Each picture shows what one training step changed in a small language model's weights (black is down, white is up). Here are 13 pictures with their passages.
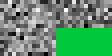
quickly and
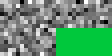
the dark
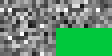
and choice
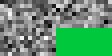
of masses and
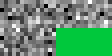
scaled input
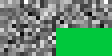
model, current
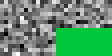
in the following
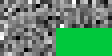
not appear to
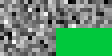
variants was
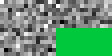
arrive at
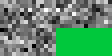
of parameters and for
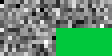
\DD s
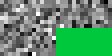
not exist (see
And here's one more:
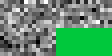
region $S$
